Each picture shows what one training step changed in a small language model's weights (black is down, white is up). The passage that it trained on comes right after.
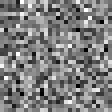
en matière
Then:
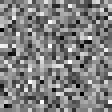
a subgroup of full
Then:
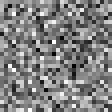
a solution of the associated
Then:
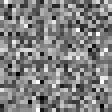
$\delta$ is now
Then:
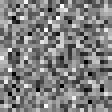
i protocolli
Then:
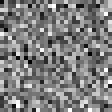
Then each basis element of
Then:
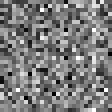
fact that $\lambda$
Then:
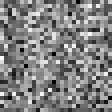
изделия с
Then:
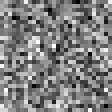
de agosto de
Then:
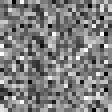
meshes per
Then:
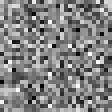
\omega| \leq
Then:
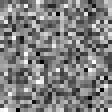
have long played
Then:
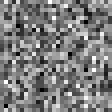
still use the
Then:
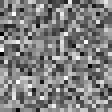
message is
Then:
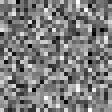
va keyingi
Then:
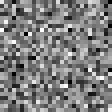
system parameters, and construct
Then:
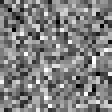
are now going to
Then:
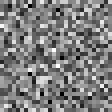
the major
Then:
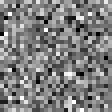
Avrupa ve
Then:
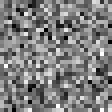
as before, we
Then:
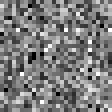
be identified with a
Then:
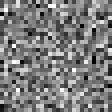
Hence we get for any
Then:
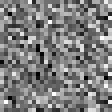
random variable independent of
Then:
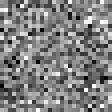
ishlarida turli
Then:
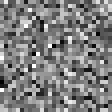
at $u\in
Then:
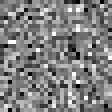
se aprecian
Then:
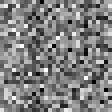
order $\bigl(
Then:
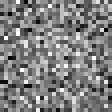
but we need to show
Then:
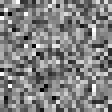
where we have used the
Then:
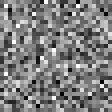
the content is on
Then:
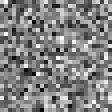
in the representation theory of
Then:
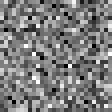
$R$, whose characteristic
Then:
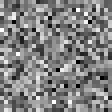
and Faber.
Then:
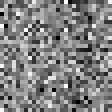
em metros linear,
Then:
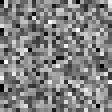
full equivariant
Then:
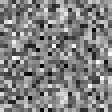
to describe more examples
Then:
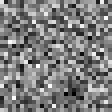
nazariy va
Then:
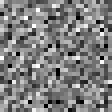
juda ham
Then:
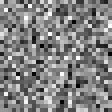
First, we
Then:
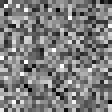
the minimum of each
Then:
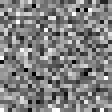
is a periodic
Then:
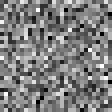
bune soluții
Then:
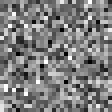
optimality gap.
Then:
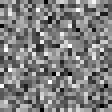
etc., and
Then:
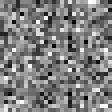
do sec.
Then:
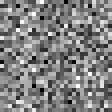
por autoras
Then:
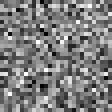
на сучасному
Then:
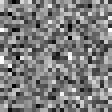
classical parameters}. They
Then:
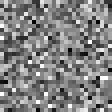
easily found in
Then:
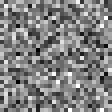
principe revisité et
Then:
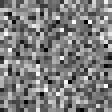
Yapılan bu
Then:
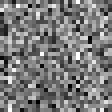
رأس المال
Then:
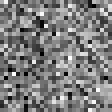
at low and intermediate
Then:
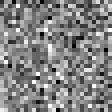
such a way we can
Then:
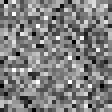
bivariate polynomial
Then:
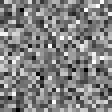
use the notion of
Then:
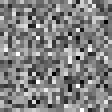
group $G$ is
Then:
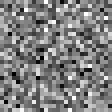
a long period of
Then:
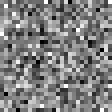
there is still
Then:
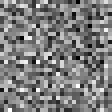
sampai dengan
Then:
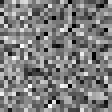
bacia do Rio
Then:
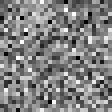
que analisa-se
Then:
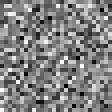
it (for a fixed
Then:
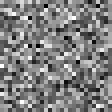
importancia de los
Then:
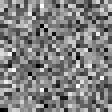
of Cauchy
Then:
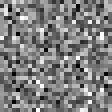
Centro de
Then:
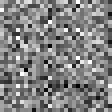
referencias con los
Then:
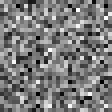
a pair requires that
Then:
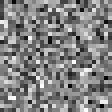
existence of a \ke
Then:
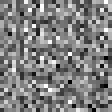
York: New
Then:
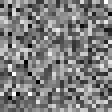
statement is valid
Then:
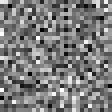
$i$. We see
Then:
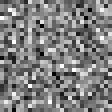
the ring of symmetric polynomials
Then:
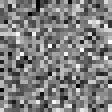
but mention that for
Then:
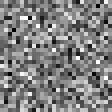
$g$ de
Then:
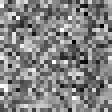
emergem como
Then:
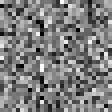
and positive integers
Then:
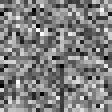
PPD und
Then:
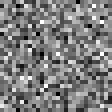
is not in list
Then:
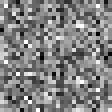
G}$ follows by
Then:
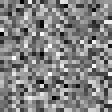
defined with the given
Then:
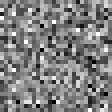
set of transitions
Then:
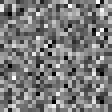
know the proof.
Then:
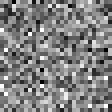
next results, we need
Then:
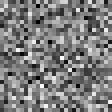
The dimensionality of the
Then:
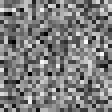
развитию и
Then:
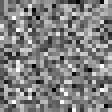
que a grande
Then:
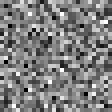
Thus combining the
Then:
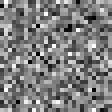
yaitu materi
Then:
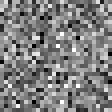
First recall
